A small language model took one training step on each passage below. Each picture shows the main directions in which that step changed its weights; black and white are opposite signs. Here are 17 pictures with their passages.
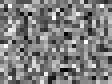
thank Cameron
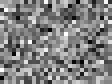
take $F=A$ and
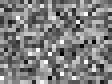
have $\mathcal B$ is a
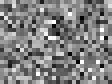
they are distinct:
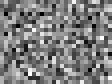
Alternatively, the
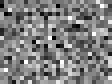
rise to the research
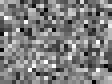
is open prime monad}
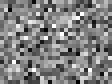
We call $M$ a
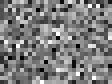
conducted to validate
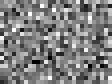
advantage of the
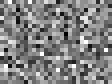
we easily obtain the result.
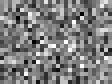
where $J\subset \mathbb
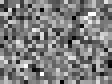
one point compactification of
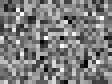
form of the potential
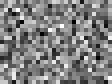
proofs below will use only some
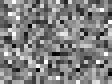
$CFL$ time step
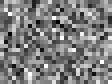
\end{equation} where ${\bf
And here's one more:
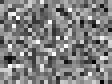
-1$ on any subspace of
